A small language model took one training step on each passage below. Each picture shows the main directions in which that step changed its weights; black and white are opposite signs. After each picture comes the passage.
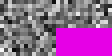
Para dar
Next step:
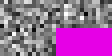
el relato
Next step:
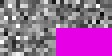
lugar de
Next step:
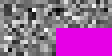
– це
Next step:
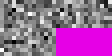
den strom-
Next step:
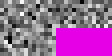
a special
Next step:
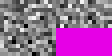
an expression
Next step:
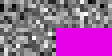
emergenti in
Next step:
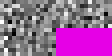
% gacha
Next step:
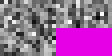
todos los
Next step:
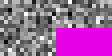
compared with
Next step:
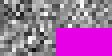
Одна из
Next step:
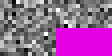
- Les
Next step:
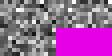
de pH de
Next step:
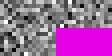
lo que ya se
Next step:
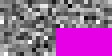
carta de
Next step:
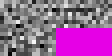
of digital
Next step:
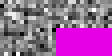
até às
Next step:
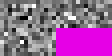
muncii și
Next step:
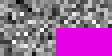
como também
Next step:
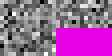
va tuzilgan
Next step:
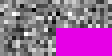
donde los
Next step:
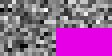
the mother
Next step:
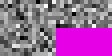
de desastres
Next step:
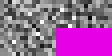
the criminal
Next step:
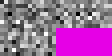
не просто
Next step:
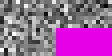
und [a]
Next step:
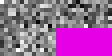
cuidado com
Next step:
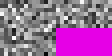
až k
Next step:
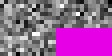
слота в
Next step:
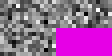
activos para
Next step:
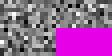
criação da
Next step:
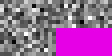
que tenía
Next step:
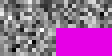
otros en
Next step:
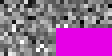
le sens,
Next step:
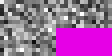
redução do
